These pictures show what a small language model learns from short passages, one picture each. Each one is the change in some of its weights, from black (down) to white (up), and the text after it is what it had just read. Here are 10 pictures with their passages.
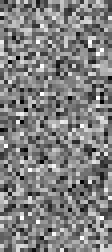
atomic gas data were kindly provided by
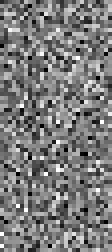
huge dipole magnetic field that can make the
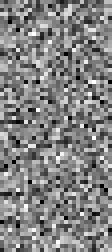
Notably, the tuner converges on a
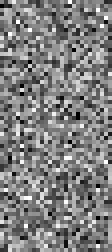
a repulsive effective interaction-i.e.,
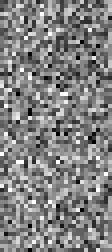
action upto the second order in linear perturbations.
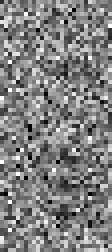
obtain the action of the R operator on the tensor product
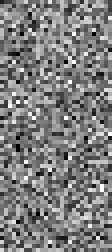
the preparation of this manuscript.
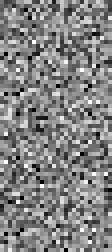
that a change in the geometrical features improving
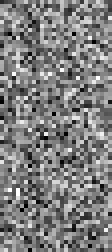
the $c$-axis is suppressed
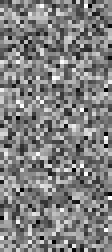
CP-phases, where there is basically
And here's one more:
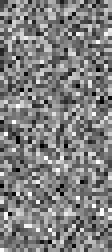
binary value is known a priori. Therefore, if
